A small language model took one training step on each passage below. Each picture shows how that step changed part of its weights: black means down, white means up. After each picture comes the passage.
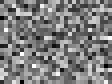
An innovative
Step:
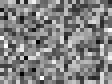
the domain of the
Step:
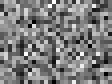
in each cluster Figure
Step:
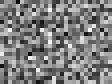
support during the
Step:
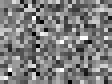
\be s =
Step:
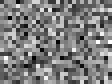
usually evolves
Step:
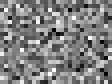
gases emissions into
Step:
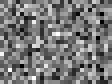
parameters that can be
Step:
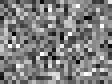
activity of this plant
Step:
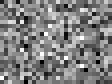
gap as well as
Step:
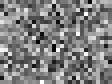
in boys'
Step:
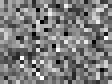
= \gamma =
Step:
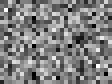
model fit is improved
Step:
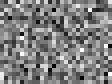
there are not first
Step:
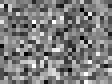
proved by G.
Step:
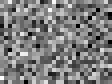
E minus
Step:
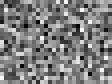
we have:
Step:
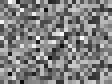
compared to the moment
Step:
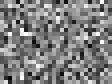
within several meshfree
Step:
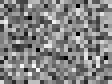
2. Some
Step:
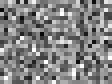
the lines we discussed
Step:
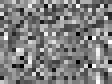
$i \geq
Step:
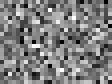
hole transfer
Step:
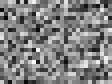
the boundary of a
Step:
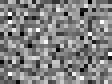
achieve a certain score
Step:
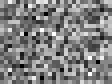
one obtains that
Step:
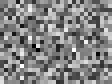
results into future clinical
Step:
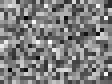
as a cue
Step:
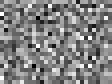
$p$ taking
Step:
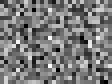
lifts of
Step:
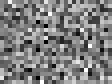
Now we are
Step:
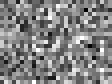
materials management system of
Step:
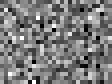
process that helps
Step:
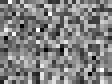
firms can be characterized
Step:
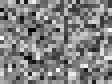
the tree from
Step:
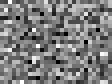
same time. And
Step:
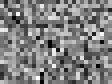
Thus, teachers are
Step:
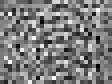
that stresses geometric
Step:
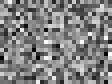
give an exact sequence
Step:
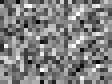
flow estimation method
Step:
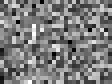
of complexes in
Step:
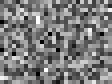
attack vector rather
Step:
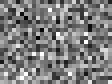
primary cause of the
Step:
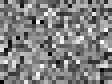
- Assert
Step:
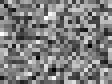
According to research by
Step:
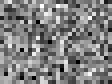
This has led to
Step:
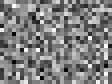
is not yet effective
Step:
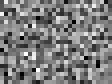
for which the
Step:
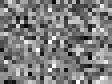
teacher are factors
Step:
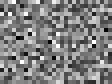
a list of
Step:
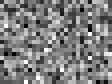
Department of Computer
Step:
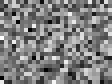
of the matrix elements
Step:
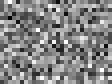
they cannot give us
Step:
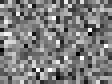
urban decline.
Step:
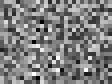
when compared to
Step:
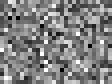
this project we are
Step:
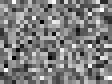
{ t \in
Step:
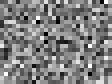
last term we used
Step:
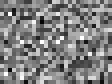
that the pointwise
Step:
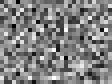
structural position of
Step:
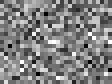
$\pi$ induces
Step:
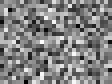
OoA processes
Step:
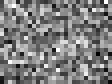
and congenital
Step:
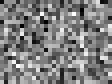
mod 9. After
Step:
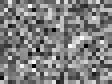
signaling pathway
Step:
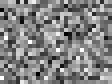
the wiener
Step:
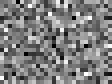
three big quads
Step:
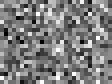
In such cases,
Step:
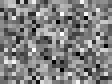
the store and
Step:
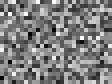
a cycle of steady
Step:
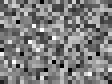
of Mavis
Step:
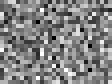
we are given an
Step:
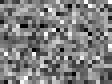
Simulation at
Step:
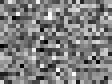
Some two elements of
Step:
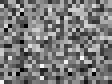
accounting different types
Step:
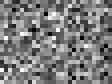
Riemann Problem for a
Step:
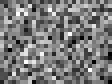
distribution of light over
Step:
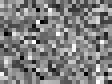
= G \cdot
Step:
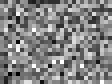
disease caused by this
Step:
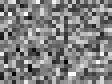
a new shape through
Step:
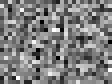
location multiplied
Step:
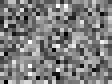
patient was a 24
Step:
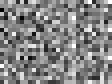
the terms to
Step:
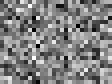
design. The instrument
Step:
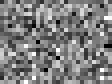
Data compiled in
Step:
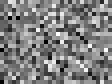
this work were
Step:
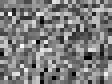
that the functions are
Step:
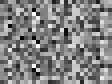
storage cost.
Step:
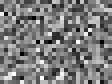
to declare that
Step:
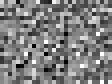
an integral component of
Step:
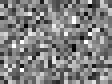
weak interval solution
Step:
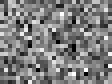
than or equal to
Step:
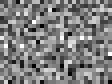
dimension of the underlying
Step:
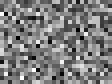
to describe the
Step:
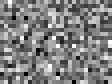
.$$ A representative
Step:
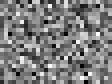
holistic focus on
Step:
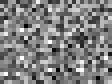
increasingly very
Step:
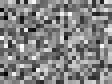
the goal of the
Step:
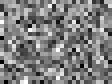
in the presence of
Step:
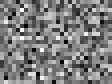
models suggests that linear
